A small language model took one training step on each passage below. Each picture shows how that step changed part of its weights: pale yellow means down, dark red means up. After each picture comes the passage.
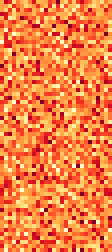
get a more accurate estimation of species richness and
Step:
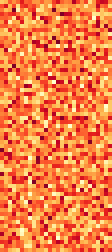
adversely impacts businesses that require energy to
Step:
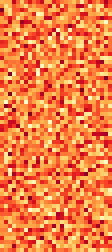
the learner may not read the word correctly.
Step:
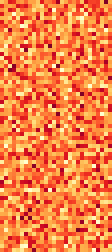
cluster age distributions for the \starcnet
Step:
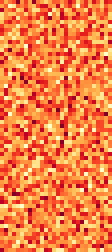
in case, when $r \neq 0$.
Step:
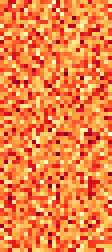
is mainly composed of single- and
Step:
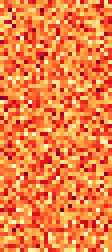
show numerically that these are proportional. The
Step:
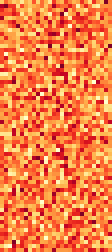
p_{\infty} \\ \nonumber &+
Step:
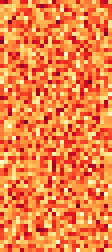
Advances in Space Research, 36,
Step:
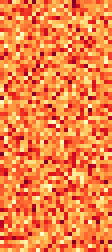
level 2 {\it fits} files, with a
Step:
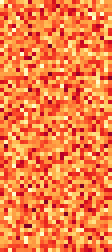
problem to the case of stochastic initial
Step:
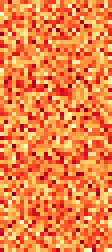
delay time. Reduced travel time
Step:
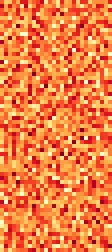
company is also obtained from the financial report in the 2021
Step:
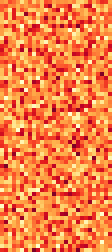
FIRE HOSE BASED ON
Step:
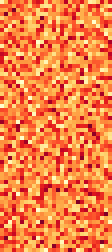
people who did not separate from their partner between 2017
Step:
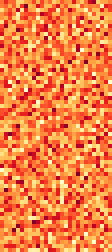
a slope proportional to $\delta$. The interaction
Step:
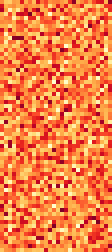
functional heterogeneity of the kidney
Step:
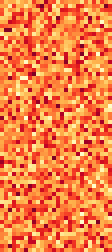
first action for a specific item of content in a
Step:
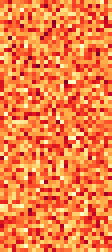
be summed over. $H_{2}$ is
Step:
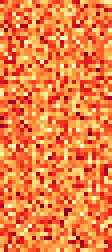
= 2mm. ***Brachinus*
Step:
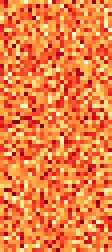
analytically. Optimising the result for
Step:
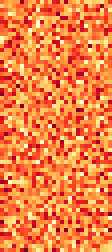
tunneling barriers and field effect
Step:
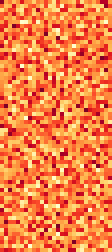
that can be delivering by the teacher is pair
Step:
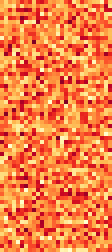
(ILSVRC) dataset [22],
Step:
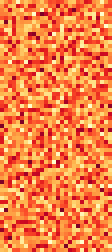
the controller restriction of processing where one of the
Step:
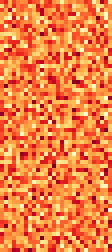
N. Maulina, and B.
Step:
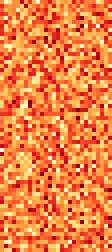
in terms of $\mu$, for different values of
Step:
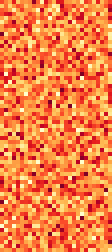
conflicts between the demands of work and family life
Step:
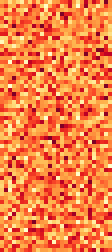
the form $c = \langle \lambda_1,
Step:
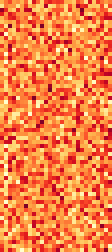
Systems, Institute for Basic Science,
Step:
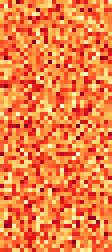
Myo Mapper as well as a
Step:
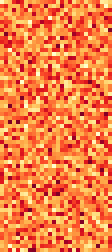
by AC susceptometer. The actual pressure
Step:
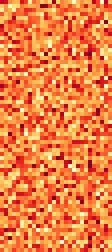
by contact with water on the face (92,
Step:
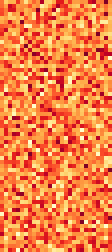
written in the form \begin{eqnarray}
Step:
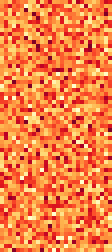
subjects compared to untreated subjects. The
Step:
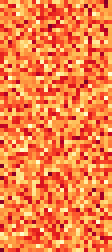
length $1/|a|$, the problem is
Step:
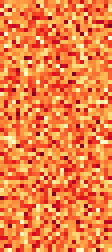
The purpose of this study is to obtain data on the chemical
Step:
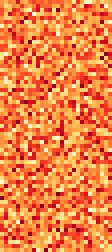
extend the fatigue life with low repair
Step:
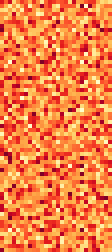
should be noted, though, that because of the specific
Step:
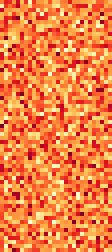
approaches: acoustic and signal processing,
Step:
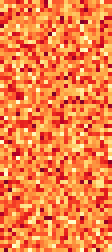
presented here---is the most extreme target in
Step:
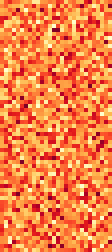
Results revealed an immediate increase in water
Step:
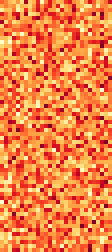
Microstructure, Microcracks,
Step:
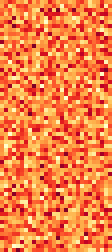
pores. It can also be triggered by
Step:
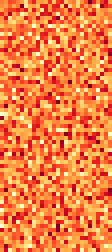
poor forecasting results leads to severe
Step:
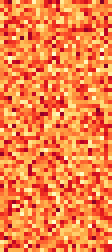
gain that ensures the ultimate boundedness
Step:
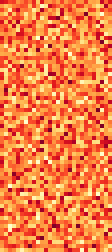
anesthesia reduction of the old
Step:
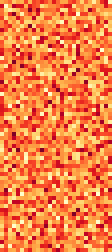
and negative energy continua. Consider first the state
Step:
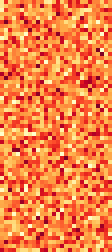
when the superfluid moves faster than
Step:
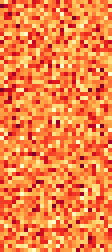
is thus effectively caused by the transfer of energy from
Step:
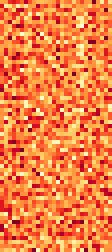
design is not mainly concerned with analysis, but with
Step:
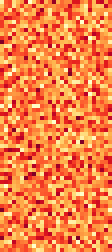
EEG- related classification tasks, which
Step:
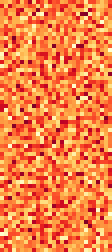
the detailed information regarding each individual item as done in
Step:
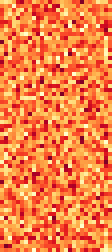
In many countries, inclusion is taken to mean the process
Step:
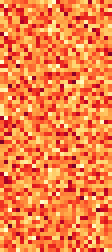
funds and collaborative results will be managed in
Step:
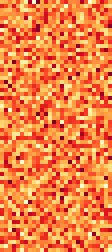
it must have sufficient strength to withstand the maximum stresses
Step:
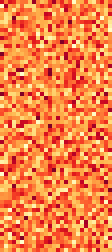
of Maryland, College Park,
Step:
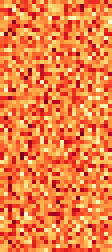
depth and capture diverse perspectives. For
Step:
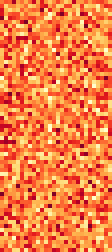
research provides a basis that reinterprets
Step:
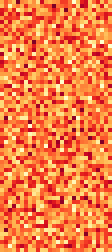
in Fig.\ref{ff1} stays negative
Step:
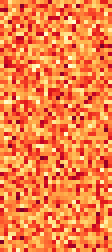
mass evaluation. Keywords: Ovarian
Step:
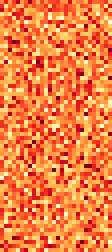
such as analytic continuation in the harmonic
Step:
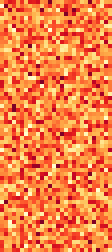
and loading fixture. 3.1 Test
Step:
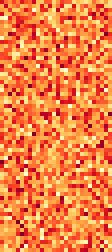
waiting room.' (Remote
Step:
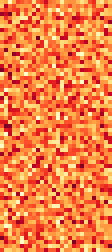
models, but would be challenging because of the limited measurement
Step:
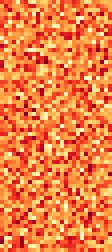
scanning electron microscopy (SEM) following
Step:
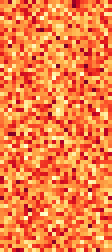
to {\it morphological class}. To take into account
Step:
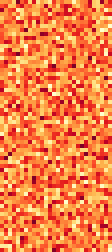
Heyns, 1965, but also shows some
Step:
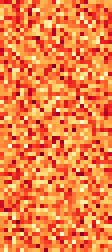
the first 30 seconds but if the button is
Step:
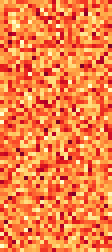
there was no duplicate decision outcome
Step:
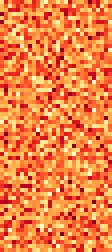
TFB transfers 320-channel
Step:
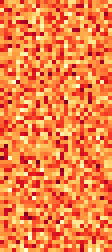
cleansing technologies, some monumental challenges
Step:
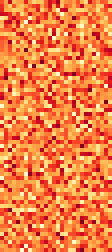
anything it is that. Try
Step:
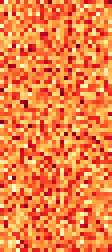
hand, original cracking fails in many cases;
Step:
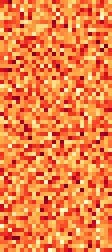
the part from the unperturbed disk as a
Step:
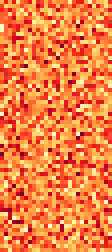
declined, but results were not so serious as
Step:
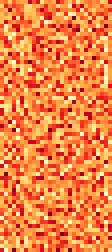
rural dispensaries. Int. J.
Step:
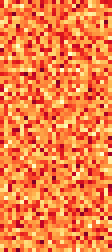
${\cal{H}}$ computed along the radial direction is
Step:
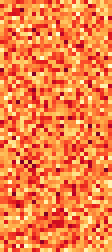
\cite{code_url}. Future work will
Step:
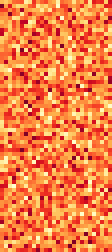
The graph \circ (Fig. 3) related the
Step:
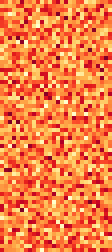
one dimension due to a potential barrier. Let
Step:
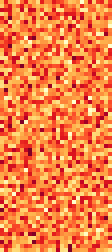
SuperNEMO project will extrapolate the
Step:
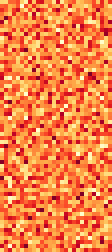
a slight reduction of the maximum transverse displacement
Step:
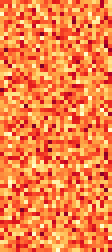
df Sig. (2-tailed)
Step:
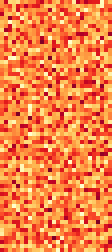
soil particle size. The changes in soil mineral particles
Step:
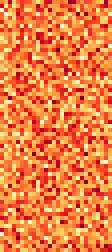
Moreover, the effective access to information and expertise represents
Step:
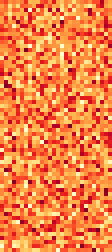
different urban contexts. Thus, in new emerging
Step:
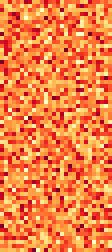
this level will then have to be concerned with typical
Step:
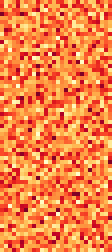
onset of sensory analgesia was faster
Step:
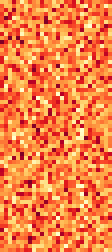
significant result was found in 1 objective parameter
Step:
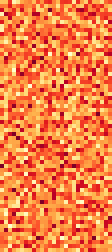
our analysis of voice, we first quantified the
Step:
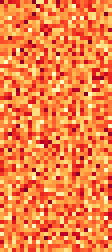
corresponding to \( 0.08\delta \) and
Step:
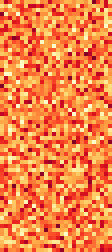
(purple filled circles with
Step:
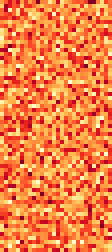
(IV) cefazolin 800
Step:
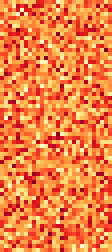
luminous sensitivity of the camera was
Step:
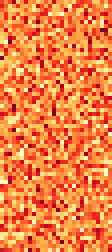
and checking whether $P(U(e,
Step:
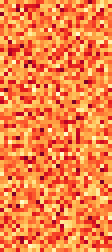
pressure variation along the condenser is low. We
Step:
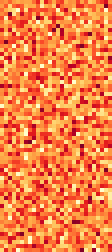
raise money for the government to function
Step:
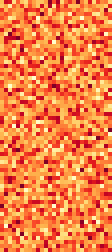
investigated the possibility of the rubber arm
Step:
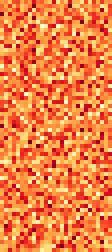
two most well-known are Zenodo
